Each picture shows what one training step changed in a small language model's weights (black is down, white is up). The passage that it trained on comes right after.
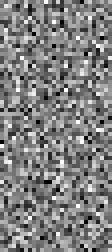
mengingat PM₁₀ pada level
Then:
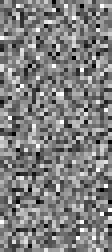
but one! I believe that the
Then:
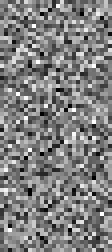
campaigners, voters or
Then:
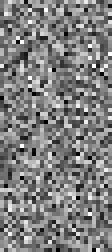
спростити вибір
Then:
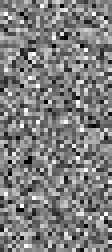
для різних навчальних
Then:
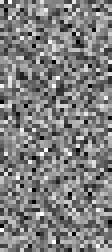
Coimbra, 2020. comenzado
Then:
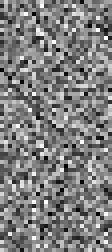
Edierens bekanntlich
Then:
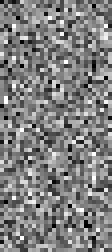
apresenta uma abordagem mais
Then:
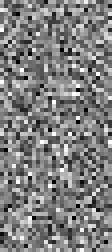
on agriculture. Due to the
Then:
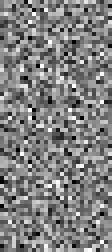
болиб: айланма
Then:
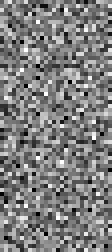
система управления
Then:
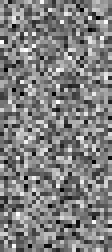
drawbacks, among which the
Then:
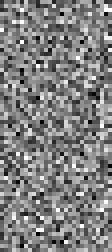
status-conscious formed
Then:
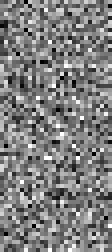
культура оставила
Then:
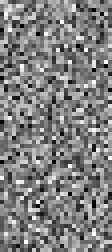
blocks, we must devise a
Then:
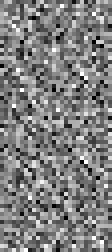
A partir del siglo XVI
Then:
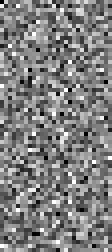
yaşlılar için web ve
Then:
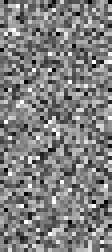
the positive face of others is
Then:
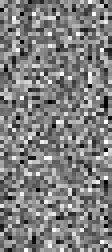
erishish uchun pascal tilida
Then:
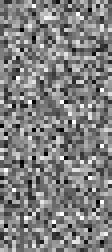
rats alone also showed that K72
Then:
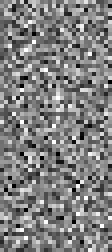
ответственности, как применение
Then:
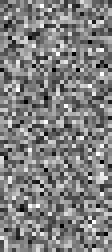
sebesar 2.144 dengan
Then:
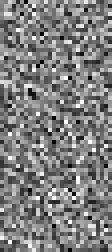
распространен среди
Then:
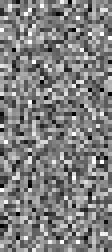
responsabilidade para atores do lado da
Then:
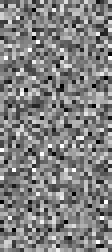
a celor care se sustrag de
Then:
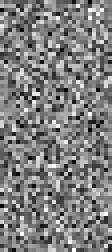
aplicável às ciências.
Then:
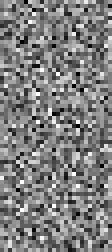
бўйича капитал
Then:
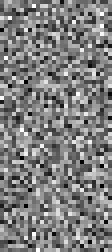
el fin de salir adelante de
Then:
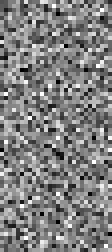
Satellite Systems.**
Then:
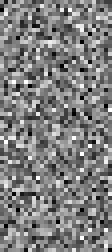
yorug‘lik muhitini
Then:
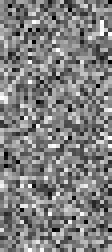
furnace (Basegio *et
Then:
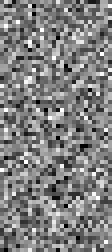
Čet Pet Sob Ned 29
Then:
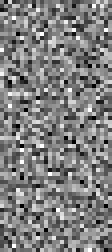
storytelling in data visualisation:
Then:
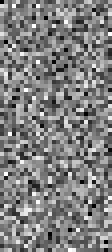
failed or inadequate people and
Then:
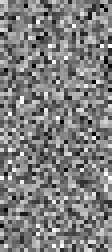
la generación de valor en PyMES,
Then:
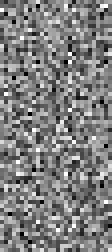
yardımcı personelin ise
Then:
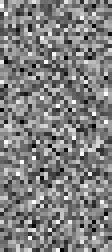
PT Maspion vs.
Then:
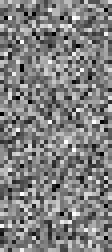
imkon beradi va vaziyatni
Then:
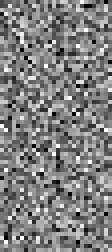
не знает или забыл
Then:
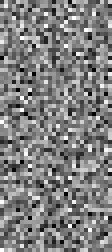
Lekin afsuski unga taxtni
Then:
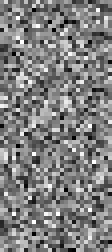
dove compare la processione di
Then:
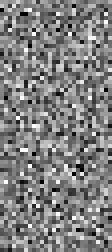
digital payment is indirectly under the
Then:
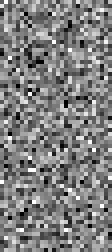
distances of robot R1 from
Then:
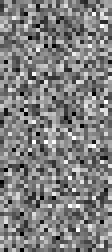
to the occurrence of abortion.
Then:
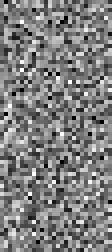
Грунятка? Не
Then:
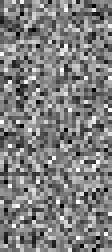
ОЛЖ <35% и ХСН
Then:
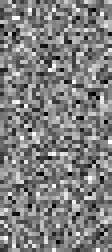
the process of marketing strategy formation was
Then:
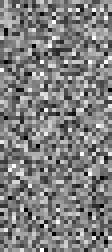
from a set different food items for 24
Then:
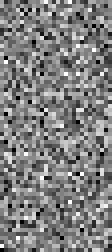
related to the opportunities provided. The
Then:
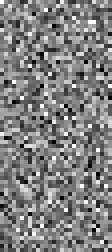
have been correlated to school performance
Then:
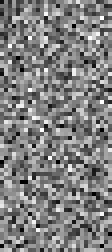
and self-assembly, resulting in
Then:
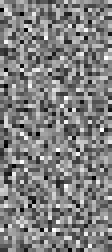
судебного заседания
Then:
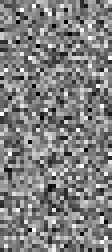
user scientist stakeholder
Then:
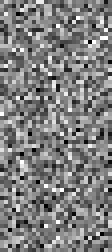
Sciences and Innovations*, 1(2),
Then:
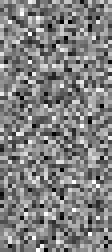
of uterus are benign tumors
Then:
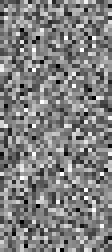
Souza, M., Santos, L.,
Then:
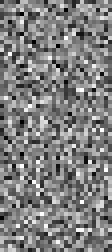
.shp, .doc,
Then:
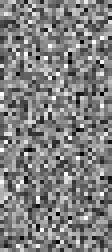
жараён кўпроқ вақт
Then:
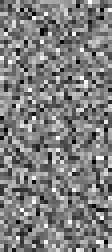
at a time. Three days before ST
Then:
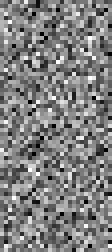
function of sentences and the rules for
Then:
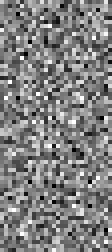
à une campagne. C'est
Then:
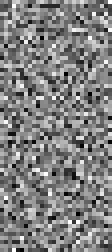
protocol. The proposed solution is
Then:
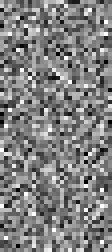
les suivants : WP1 «
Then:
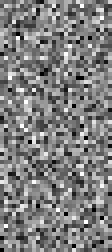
într-o soluție
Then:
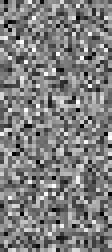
kitobida Timoti Uoker
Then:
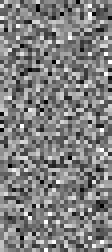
sintetizam as informações
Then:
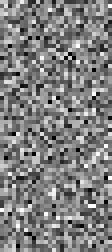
serves as the first published
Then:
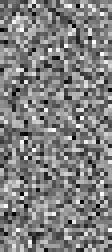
that require the interruption of the test.
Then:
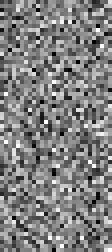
In developed economies, this propensity is
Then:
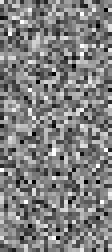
Baronian, " Characterisation of
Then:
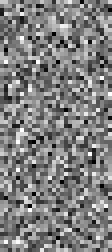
reducing the risk of relapse at the
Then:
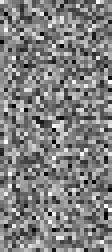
aggregated offered load of both
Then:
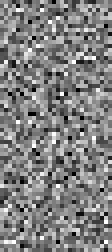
рухливість (доставка
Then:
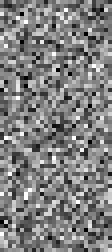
2.0 ml of acetic acid and
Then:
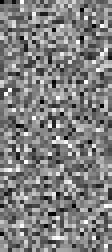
Chiba University Data Science Core
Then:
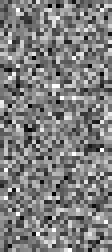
manage both my career and personal
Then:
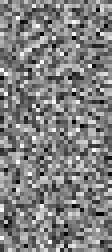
attention—to compare them,
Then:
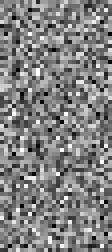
for intercept probability (IP).
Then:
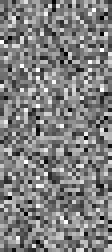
several supports. These include the
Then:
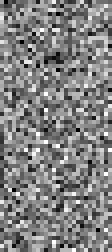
need for conducting awareness program
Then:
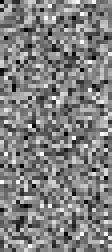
uluslu politikasından
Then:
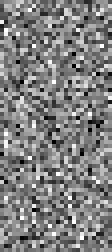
a cross-sectional view of the
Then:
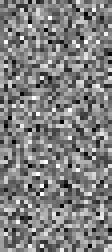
system, particularly with regard to the role
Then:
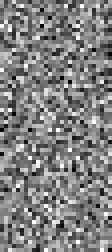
resultados junto con el nivel de
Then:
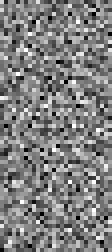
care, waiting time, and
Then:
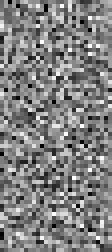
tighten the network and sharing of
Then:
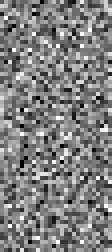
the departure from 17+1 was
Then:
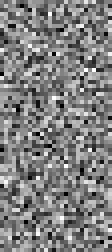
pós-graduação no Brasil
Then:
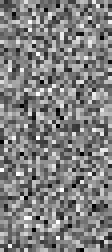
manner. An administrative
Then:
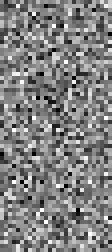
We present an innovative sound
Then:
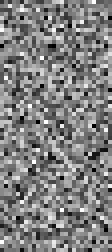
corporations, the data of whose are
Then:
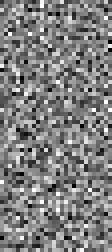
and Institute of Biological
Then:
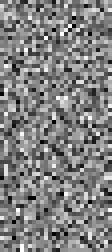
through Institutional networks. The
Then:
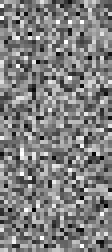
orally disintegrating tablets using a
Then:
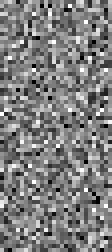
va ilg'or tajribalarni
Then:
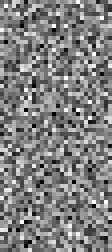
higher-quality fibre recovery
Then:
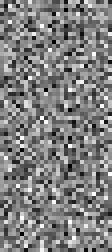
тела (например,
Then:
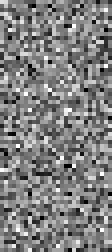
chiqayotgan mahsulot
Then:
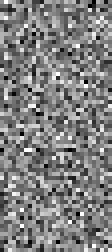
Добро есть в конечном
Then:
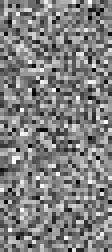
act on specific receptors in brain
